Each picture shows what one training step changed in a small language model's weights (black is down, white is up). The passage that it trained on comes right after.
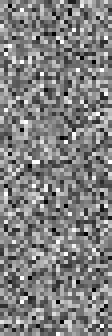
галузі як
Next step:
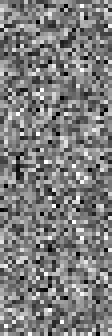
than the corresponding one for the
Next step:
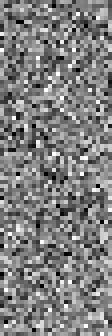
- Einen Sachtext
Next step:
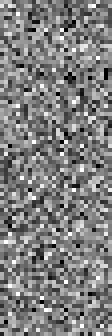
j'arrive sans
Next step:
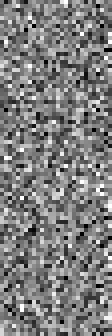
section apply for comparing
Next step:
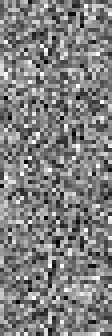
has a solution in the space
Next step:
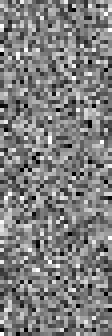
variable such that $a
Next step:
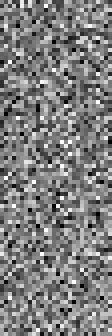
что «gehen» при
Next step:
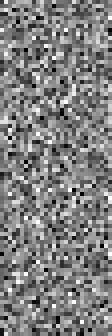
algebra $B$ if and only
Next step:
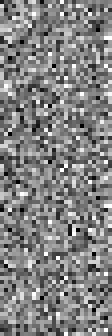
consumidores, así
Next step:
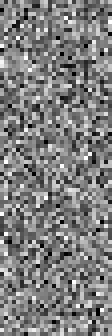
Celeris. We
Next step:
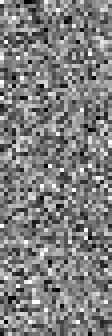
just chosen for
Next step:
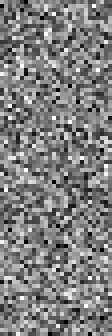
Redonda del 17
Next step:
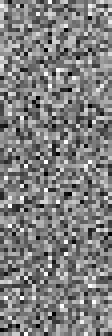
have that $R \circ L
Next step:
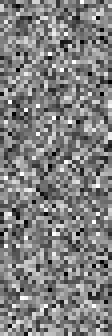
manbalarini keng
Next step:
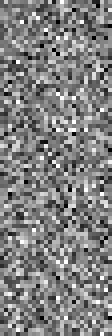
Chapter VII for
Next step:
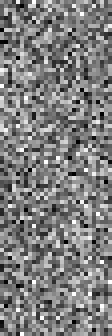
of the zeroes of
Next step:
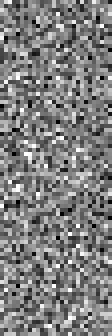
Michigan State
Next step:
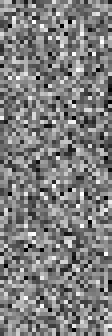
leben sowohl
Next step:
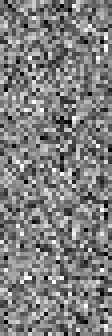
no se ha abordado
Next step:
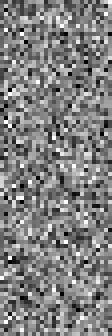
the kernels and the
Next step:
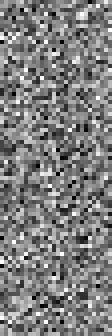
real case was recently
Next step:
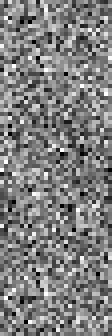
Young's inequality we
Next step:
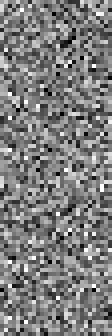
– любимая
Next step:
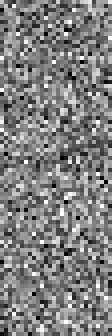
in a Taylor
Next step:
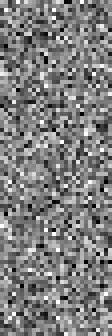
isotropic and
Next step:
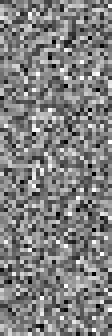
the treatment of
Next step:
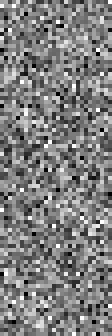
Penerapan Sistem
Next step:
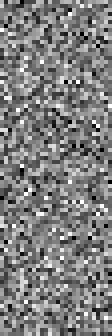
y \\ z \ebm
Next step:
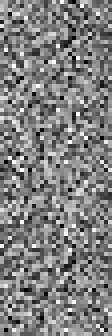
при реалізації
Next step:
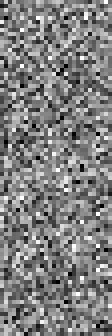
kullanılan bir
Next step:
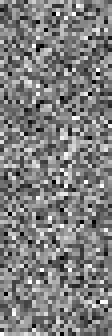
de rendimento",
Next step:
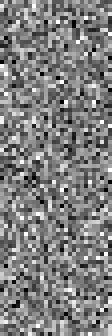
analisis tuturan
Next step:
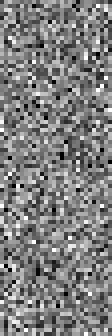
in $x$ induces
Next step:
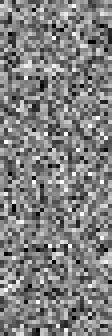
problemas, serão
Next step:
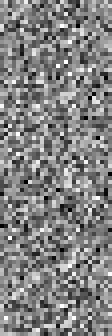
В выходные
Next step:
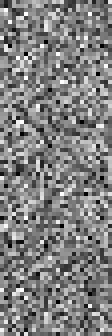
КИЇВ –
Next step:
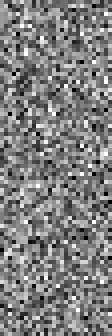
choice of the basic
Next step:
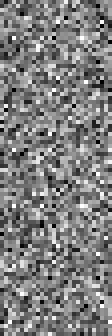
locally conformally
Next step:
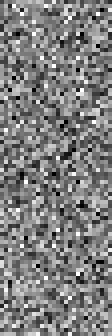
qilayotganda va
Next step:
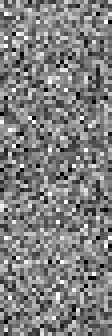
its amplitude
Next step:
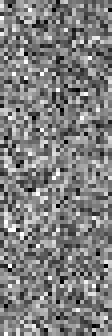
é perceptível que
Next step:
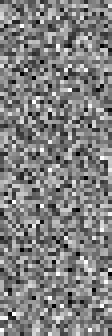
the boundary of $K$
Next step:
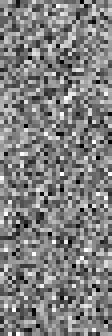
very little
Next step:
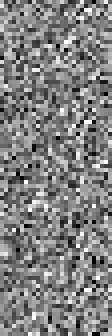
may also be elevated
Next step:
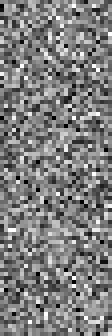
yil 24 maydagi
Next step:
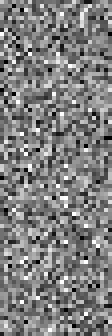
dual gap between the
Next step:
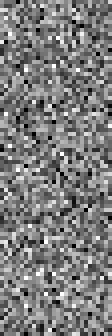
Erreichung der
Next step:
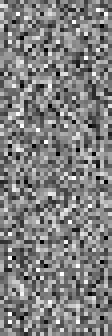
on each of the first four
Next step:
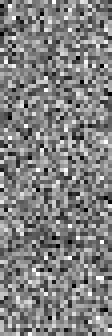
a metric space $Y$,
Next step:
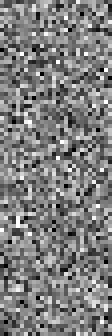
order deformation. The same proof
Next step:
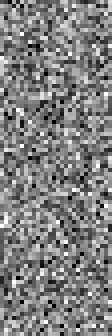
Notice that the
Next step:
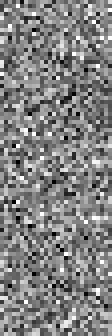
que incluirá um
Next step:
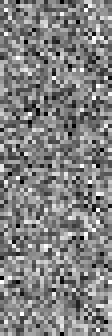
two-colour rosette
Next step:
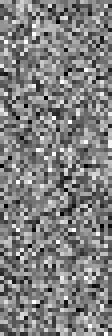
how the state of
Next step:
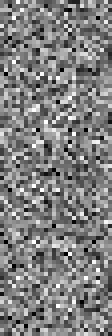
с качеством
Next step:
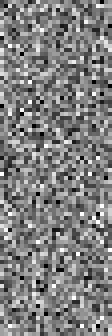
of SPDE such as
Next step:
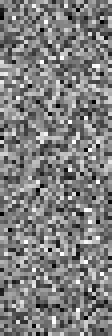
to (the directions of)
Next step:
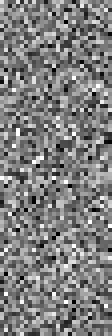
уйга бир
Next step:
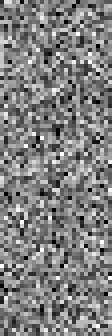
дії, але
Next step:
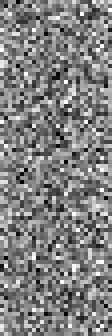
condition (\ref{H})).
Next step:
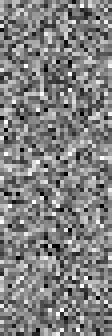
для вовлечения
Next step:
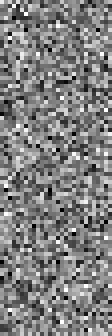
squares of the
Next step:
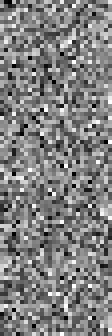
them too, so:
